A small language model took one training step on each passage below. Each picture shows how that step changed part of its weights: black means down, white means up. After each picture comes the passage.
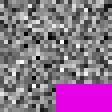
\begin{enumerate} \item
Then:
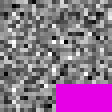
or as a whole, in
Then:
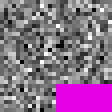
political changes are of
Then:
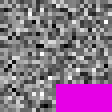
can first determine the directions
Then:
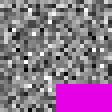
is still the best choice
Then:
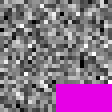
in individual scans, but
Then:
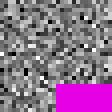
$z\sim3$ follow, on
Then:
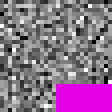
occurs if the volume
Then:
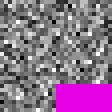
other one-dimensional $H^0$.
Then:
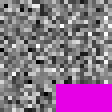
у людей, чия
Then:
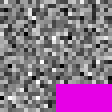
the opposite direction in a
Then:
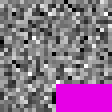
term in the sum is equal to
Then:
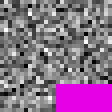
that the extent of the
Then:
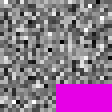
by a superbundle with
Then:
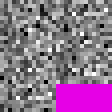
можно вспомнить
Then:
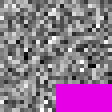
Har oyda bu
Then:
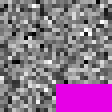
підходу можна
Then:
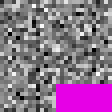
c(fh) \cap
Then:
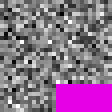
communication for 6G
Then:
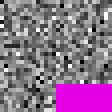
a very particular uniqueness result
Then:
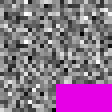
amaçlar (Rifat,
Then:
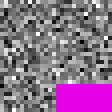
using a formulation which turns
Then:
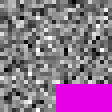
different patient sources in
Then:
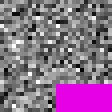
true in almost all infinite
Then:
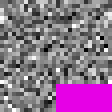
de los mismos y a la
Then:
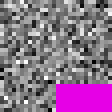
nucleation rate $\gamma$
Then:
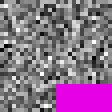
different stances, not completely
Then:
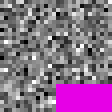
for the rows (since
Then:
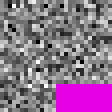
вищої освіти
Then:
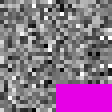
case where R is a 1-dimensional
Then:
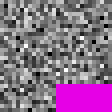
Phys.\ Rev.\ C
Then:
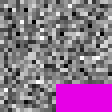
a Morse function for suitable
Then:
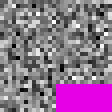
evident. The statement
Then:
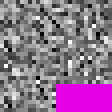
że zielone
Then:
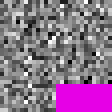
NRQCD matrix elements to
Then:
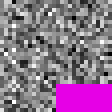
qilib aytganda,
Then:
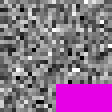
the numerical values used for the
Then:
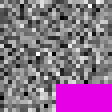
points, that correspond to a
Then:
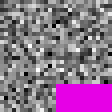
relative to the hyperfine
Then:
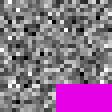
bo'lgan nuqtai
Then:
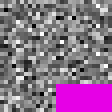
time among different methods.
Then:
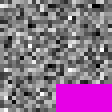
maps. Then, $\Phi$ and
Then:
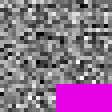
is not complete because we did
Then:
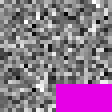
Istražuje pad
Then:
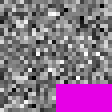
received signal with
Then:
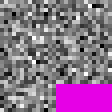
just observe that, in the
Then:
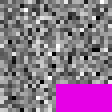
uma pesquisa que
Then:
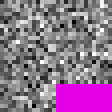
light curves publically
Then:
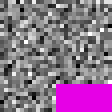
$T_c$ and its dependence
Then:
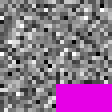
index in $N_\phi$,
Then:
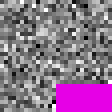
obvious pairing \[
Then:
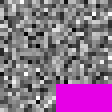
fundamental I,
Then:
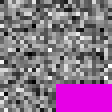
a unique Hermite
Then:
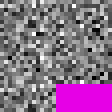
case, this aging regime
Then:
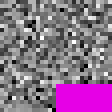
up to first order in the expansion
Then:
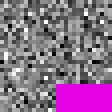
that, for almost sure
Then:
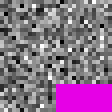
peut constituer une solution
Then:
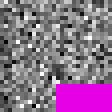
employed in this work for the
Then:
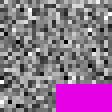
the divisor $D$ is
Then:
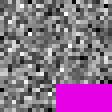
$(r \in \mathcal{M}
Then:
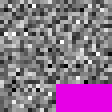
value of the parameters $(\bar U,
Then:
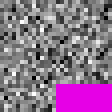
\text{and} \\ \langle
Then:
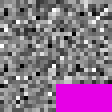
The next axioms are
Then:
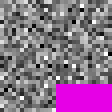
uma abordagem
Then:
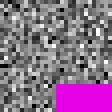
that the observed phenomenon
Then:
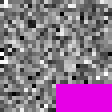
to be $1$, then the left
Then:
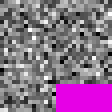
original, permanecer
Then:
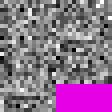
the lines $x$ or
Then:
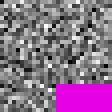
base otras variables.
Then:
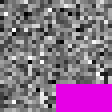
non-expanders over the reals
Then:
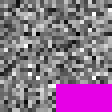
5 deals with sequential and
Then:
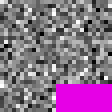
frame, we are interested in
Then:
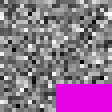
por dia, chegamos na
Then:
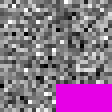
destas mulheres com
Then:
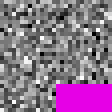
and a (decorated)
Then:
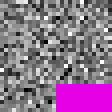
bahan dimasukkan
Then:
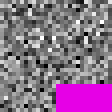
over the complete range is not
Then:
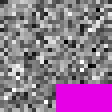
bor. Bu dostonda
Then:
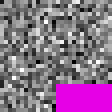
that anticipate multiple
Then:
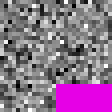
рамках различных
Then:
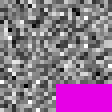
between H and Cl in a
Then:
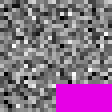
which we include for completeness.
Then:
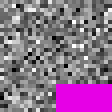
The matrices satisfy $(A +
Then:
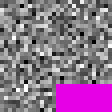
fremherskende i
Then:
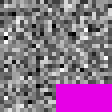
Drug target identification
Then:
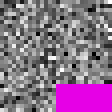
conformally flat manifold
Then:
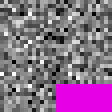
are algebraically independent over
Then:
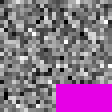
compact object. The GC
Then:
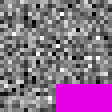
only a local approximation of the
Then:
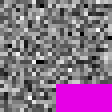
be seen that, while this
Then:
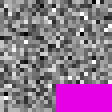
Yashil turizm
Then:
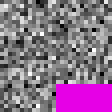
interference even when the
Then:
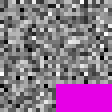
$n$ elements. Then
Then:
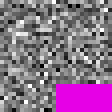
independent sets. (ii)
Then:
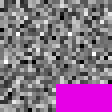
for a while and becomes
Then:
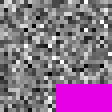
found for NbTiN,
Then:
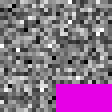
including series resistance
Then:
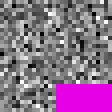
ensino da escola
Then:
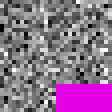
temporale. Piogge in
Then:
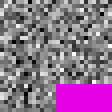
effettività e non
